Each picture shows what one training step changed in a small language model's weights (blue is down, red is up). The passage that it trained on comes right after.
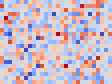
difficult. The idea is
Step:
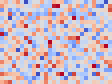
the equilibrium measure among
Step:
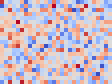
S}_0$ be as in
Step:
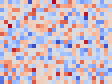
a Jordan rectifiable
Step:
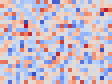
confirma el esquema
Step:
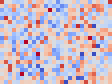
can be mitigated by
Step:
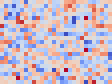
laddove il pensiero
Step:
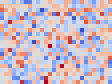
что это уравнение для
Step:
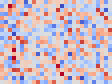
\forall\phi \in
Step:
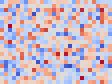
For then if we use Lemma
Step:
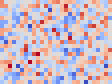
is easy to check that, for any
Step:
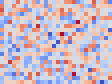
point (s) \\ \midrule
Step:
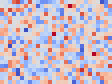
the state-component associated with
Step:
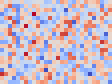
equilateral triangles
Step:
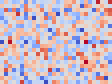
in $n$-dimensional real space
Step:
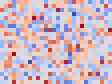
\beta) \alpha_1,
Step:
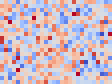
aniqlash imkonini
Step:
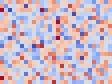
\noi Arnold
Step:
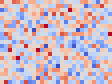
more general index theorems, see
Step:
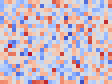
each case. In this section, we
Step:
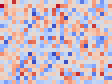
a special tuple $\bm u
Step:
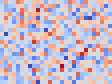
numerose statistiche
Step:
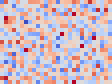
S, \ \mbox{where
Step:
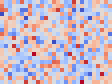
seperti ladang dan
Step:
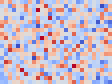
18. godina,
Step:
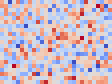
that there exists unique equivalent martingale
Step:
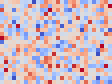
1. Алимов
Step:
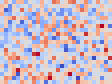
for deriving the kinetic parameters
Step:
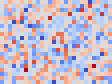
ham muhim bo'lgan bir
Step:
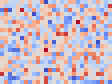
specie attraverso un
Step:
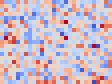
Zero Emission Lkw
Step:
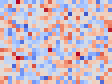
Habana: Contribuciones
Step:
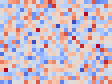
alcalóides, solução
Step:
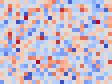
l'objet de
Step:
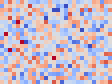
Gellerstedt, G.,
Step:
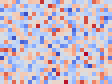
Shoyida erkak va
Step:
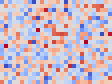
obtenidos durante la
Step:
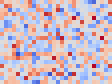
groups or groups with amoral
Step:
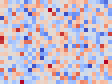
turli yondashuvlar va
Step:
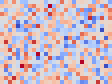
borilgan ilmiy
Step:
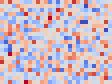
infer. \begin{align*}
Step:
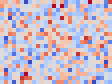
the values of these different limits in
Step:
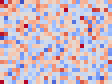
CGPs, maximum
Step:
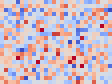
direitos fundamentais
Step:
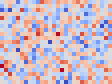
de cargas al que será
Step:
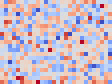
for some nonconstant {\sl
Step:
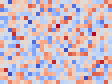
e Qualis “B2”
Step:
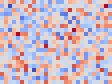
affine connection}, Math.
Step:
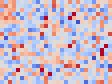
< \infty$), only finitely many of
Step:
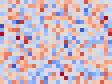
the sum of fourth roots
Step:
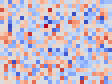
estiveram ao nosso
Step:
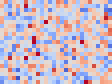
format) \smartqed %
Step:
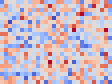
yoki eskisiga
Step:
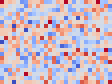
(the eigenvalues of the
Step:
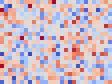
делая возможным
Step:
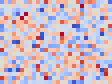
rabotining tashqi
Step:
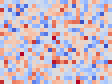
de l'audit interne
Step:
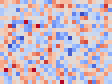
to provide new proofs for many
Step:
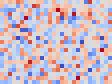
as the Fréchet mean
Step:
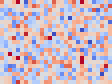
of the ECHR and
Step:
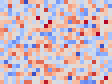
umat manusia.
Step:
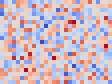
we have \BQNY
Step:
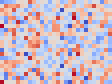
their natural inclusions is isomorphic to
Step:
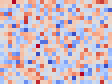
by \eqref{eq:5}
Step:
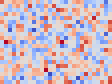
Operator Theory} {\bf
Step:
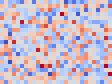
los agentes de letras de la
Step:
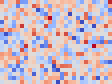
in addition we have the use of
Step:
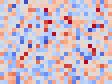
$\J$ by using nonsmooth
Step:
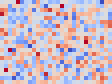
6 muestra el diagrama
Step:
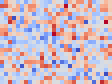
both SSCUC and
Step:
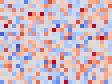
be easily seen that
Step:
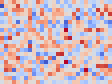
domínio demandam
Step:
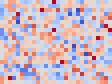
401 of that paper, which
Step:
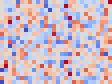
the characteristic polynomial of $A$
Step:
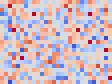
\begin{center} \large
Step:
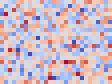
$(W\cup W^\prime;
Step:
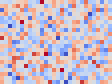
iscritto al corso di
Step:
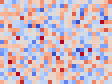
het wel: even je
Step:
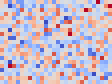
Inteligência Artificial na
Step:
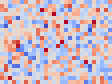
poderá ter origem em
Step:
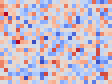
Universit\'{e} de
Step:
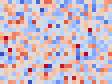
менее одной
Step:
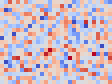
\leq C^\ast$ for
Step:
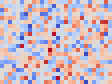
using results of Gao,
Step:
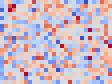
гўшт, сут
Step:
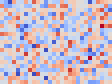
desafios da criação de
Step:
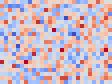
and taking account that
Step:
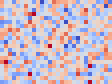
to continuously drive
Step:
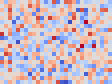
then so is the solution $u,$
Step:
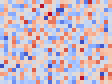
range anymore but the condition number
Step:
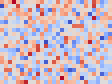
an isometry.*
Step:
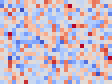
becomes, \[
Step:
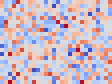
which is (i). \newline
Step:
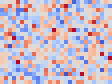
March 2020, due to the
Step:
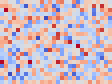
. By following the estimates done for
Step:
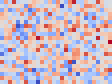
and I. Todorov,
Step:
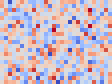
address both knowledge
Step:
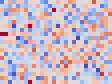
equal to zero. But can it
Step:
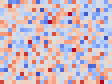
a $(\rho +1)$-wsection
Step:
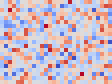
\, \epsilon (R,Q)
